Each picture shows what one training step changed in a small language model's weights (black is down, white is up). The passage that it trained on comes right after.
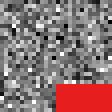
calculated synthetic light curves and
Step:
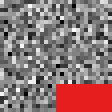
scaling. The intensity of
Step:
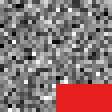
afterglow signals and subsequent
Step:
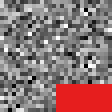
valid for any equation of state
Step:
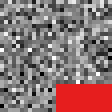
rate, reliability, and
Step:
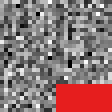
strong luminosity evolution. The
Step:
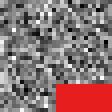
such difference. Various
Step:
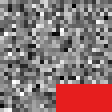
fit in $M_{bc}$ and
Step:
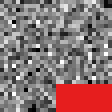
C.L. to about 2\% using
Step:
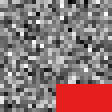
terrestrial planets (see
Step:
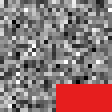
\end{equation} a condition which is
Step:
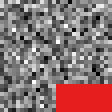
eigenvalues as function of
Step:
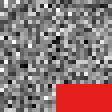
University of Massachusetts and
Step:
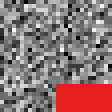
tractable since the computational cost
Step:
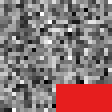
very compact and fundamental
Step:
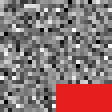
spins $j_1,
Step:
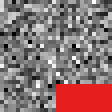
split of different values of $n$
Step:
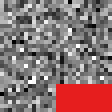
of a small ensemble of
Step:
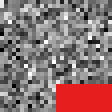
and then re-initializing the
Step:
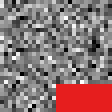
a function of X-ray wavelength
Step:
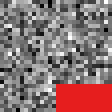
typically occurs within locally
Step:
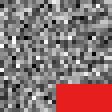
fortiori, it would seem
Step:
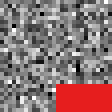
typically optically thick in the
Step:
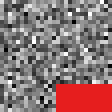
can be obtained in the resonant
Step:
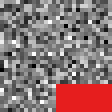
data. Modeling porosity
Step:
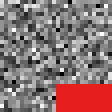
eigenfunction is given by
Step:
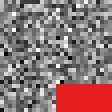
n--dimensional Einstein
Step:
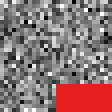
resulting average expected value in a
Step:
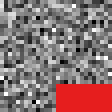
to directly detect and study
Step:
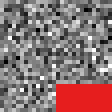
supported, and are most
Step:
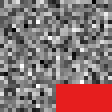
These contours include a
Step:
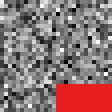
asymmetric pressure and
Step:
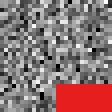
been found in the bulk for some
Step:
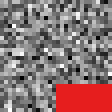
flow. The only difference is the
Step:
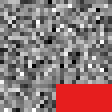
S. Yamaguchi, and
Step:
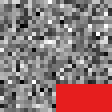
strong washout regime, final
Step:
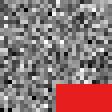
internal dust absorption
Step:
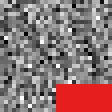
then the effective output function for a
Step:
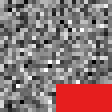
used in standard DPD. We
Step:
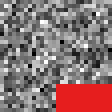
apply cost-sensitive
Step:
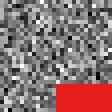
also be satisfied. The
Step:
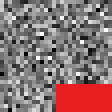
the average prey size for a given
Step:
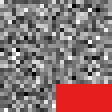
$i \in \Delta(l),
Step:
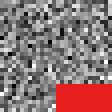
quantum ones. If $\sigma$
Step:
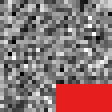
In particular, leading models propose that
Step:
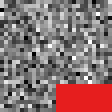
according to a distribution $P =
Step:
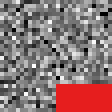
models based on both CNN and
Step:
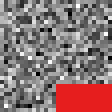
of all these orbits (except
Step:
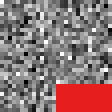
upper part showing the gas density in
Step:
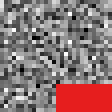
is the circular orbital velocity
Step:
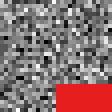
$g$ waves in the decay
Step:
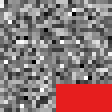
and of dielectric constant
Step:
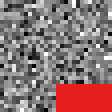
quantifies the probability that a line
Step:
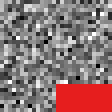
negative emotions, which in
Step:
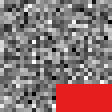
image-specific neural
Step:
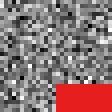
a mixture of water and
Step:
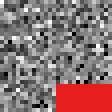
at the 90\% confidence
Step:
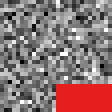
as a function of electrolyte
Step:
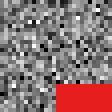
For large $\beta$ the system
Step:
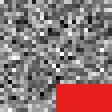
function is required to account for
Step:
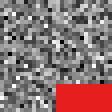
of the colloid opposes
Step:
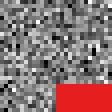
The transformed density can now be
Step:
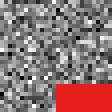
$H$) in the context of the
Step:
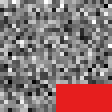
axis. We will use the
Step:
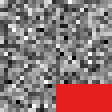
than causal effects of Ash
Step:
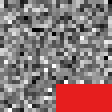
in this paper have been presented in part
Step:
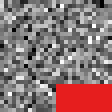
the second invariant of the velocity
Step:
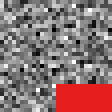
the properties of the conductivity
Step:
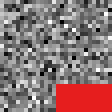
call this object $P$.
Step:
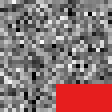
system of spin $1/2$
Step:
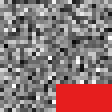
$t_{\rm age}$, for each
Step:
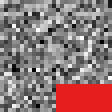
mass of $1.21 \times
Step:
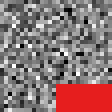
calculated directly. For clarity
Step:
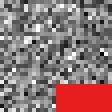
degenerate inner product on
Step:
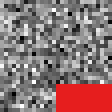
causation ## JEL
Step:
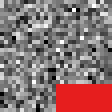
an effective magnetic field acting on the
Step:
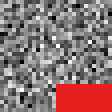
provided with the Amber 03
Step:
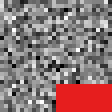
the prompt $\gamma$-ray
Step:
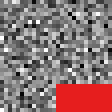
For example, tortuosity
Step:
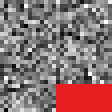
quadratic approximation, which
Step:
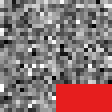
equilibrium two-dimensional density
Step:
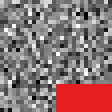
temperature-dependent optical absorption
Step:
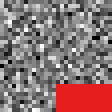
dashed line) shows a
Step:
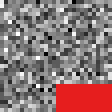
and $K$ are given by%
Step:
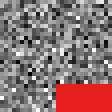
each layer. Scale-Sim
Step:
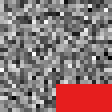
of longevity by
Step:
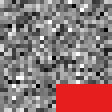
change under irradiation and
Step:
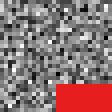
elsewhere (Chen,
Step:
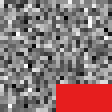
with the transition probability of the
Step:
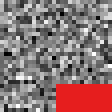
of the telescope and
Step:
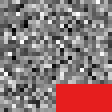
method. Alternatively, one may
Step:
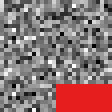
is diagonalized via a
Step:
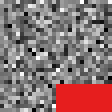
limit of $L\rightarrow\infty$.
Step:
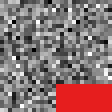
Source using a VG
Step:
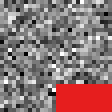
g (MD), and the resulting
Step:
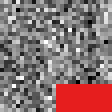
VTI and sample rod
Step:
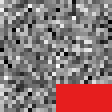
we obtain the zone boundary and
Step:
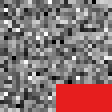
was calculated by Affleck and
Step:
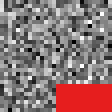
to limit the loss of flux at
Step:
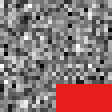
by an energy density and a stress along
